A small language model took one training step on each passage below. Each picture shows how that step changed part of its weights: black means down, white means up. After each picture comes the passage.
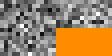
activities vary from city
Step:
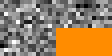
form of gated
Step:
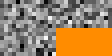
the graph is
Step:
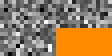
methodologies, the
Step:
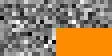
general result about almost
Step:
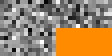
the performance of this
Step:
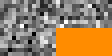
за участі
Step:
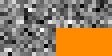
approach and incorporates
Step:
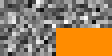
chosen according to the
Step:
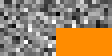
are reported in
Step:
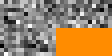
investigación para
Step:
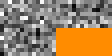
gradual statistically
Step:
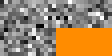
bone with free
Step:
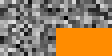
constraints such as
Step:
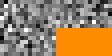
Ministries and
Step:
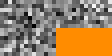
uchun turli
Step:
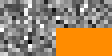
We describe our
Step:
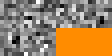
disease type C
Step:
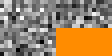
signal map based
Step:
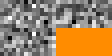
psixologiyasi va
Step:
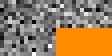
to demonstrate
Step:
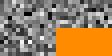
de bază
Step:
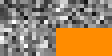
function spaces was done
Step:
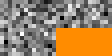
in the control group
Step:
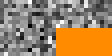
a System Under
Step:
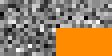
constant does not go
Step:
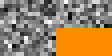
against bacterial
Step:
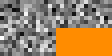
There is no
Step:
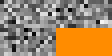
= \mathbb
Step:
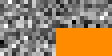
keeping the
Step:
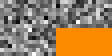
pentagon with
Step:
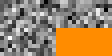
the action is implemented
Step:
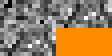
consists of 60
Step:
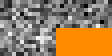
groups was placed
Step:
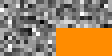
following norm: $$
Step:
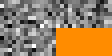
groups and include a
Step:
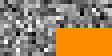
These systems can be
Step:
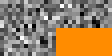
Designer and
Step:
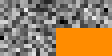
in line with the
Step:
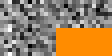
more are less likely
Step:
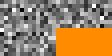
especializados em
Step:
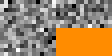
seleção dos
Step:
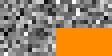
the successful enough companies
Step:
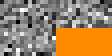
the name
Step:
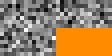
plants used in
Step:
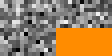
que envolvem
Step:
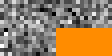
registration and
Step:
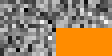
each other's perception
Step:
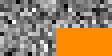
groups displayed
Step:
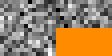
on the iron
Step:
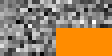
comprises all
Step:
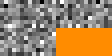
\), and thus
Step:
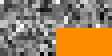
evaluation. Moreover,
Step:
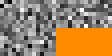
was acidified with
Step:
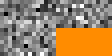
poor has been
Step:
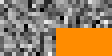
through its demands
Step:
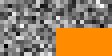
collection of papers
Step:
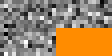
the proofs and,
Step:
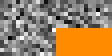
the fixed point of
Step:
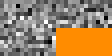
de fuego
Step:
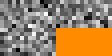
that every prime
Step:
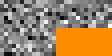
repaired to
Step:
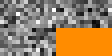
Skills by
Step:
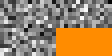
a multi-color
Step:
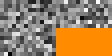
under the constraint that
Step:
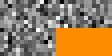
approval and
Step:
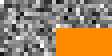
limits of ±
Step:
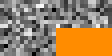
still a major cause
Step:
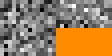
based on the
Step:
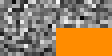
relations$:$ $$
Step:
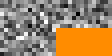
consisted of
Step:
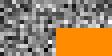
mencionaron que
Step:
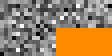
study patient
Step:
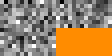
and operation models)
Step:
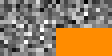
involved in our approach
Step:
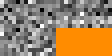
To evaluate the distribution
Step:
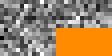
3). These
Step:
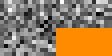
the preferential
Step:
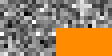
The LCI
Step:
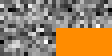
After resumption
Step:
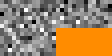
be roughly
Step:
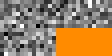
study, compared to
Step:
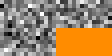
endowed with
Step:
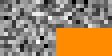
the traditional method was
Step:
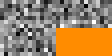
required for the
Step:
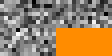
shifted to
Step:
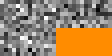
more realistic
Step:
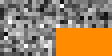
having problems with new
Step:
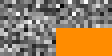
publications revealed
